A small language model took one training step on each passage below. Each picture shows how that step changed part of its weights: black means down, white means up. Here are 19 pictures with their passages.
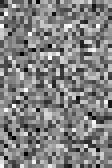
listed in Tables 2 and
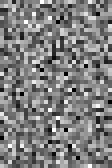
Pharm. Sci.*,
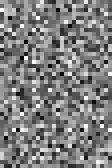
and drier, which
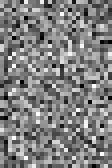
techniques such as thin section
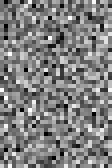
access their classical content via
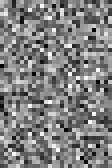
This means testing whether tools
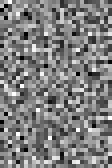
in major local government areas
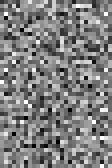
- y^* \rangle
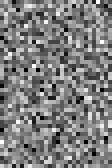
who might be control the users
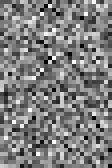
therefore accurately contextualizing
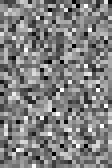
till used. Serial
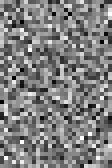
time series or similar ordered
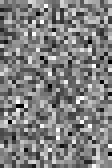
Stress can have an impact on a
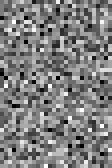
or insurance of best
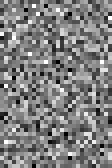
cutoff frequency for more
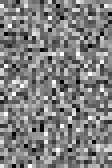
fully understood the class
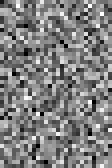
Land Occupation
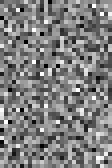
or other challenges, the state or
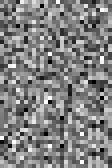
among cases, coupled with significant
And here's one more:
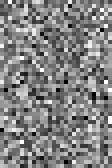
unacceptable [8]
